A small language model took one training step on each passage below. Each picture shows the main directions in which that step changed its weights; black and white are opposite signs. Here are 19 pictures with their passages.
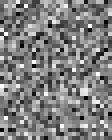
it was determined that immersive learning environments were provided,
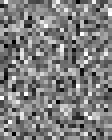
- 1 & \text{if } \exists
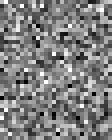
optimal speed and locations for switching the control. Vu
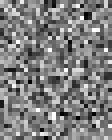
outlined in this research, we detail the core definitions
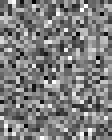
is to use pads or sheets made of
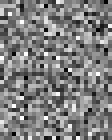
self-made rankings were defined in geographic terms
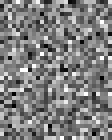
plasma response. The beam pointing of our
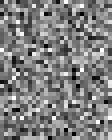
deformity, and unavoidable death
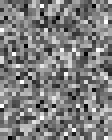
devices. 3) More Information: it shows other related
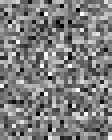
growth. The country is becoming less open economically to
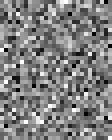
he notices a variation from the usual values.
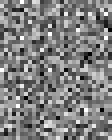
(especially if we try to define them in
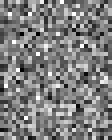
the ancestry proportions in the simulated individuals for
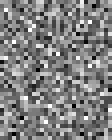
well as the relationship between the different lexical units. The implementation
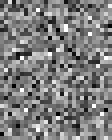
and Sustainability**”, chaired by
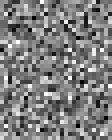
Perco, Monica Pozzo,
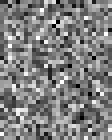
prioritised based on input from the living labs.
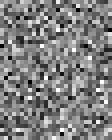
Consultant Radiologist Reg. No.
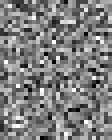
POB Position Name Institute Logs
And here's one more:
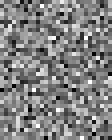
PChE activity in sprayer group. A significant
